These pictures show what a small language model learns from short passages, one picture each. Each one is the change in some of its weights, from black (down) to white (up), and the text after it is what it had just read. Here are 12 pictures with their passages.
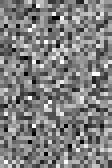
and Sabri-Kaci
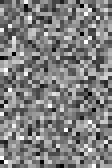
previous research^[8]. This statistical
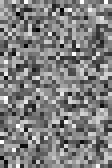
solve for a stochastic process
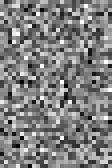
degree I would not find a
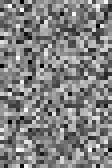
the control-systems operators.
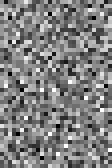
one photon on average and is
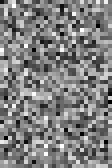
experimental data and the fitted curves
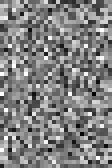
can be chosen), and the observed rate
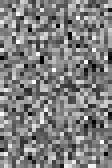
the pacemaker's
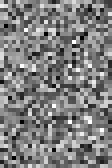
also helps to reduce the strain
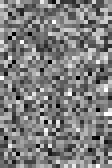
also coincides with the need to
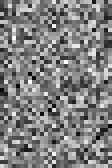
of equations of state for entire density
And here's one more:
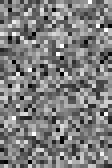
hospital after discharge.
